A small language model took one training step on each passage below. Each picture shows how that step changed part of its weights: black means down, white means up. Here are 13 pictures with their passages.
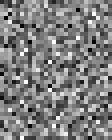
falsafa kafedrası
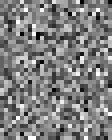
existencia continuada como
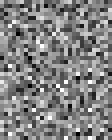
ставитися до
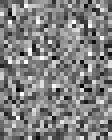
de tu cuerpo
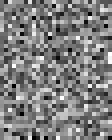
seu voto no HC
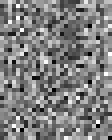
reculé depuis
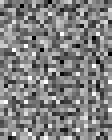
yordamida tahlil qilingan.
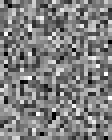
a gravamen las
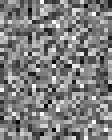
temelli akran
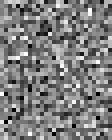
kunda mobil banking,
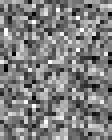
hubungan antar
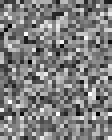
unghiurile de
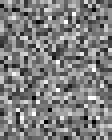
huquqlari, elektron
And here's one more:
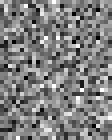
belajar adalah sesuatu
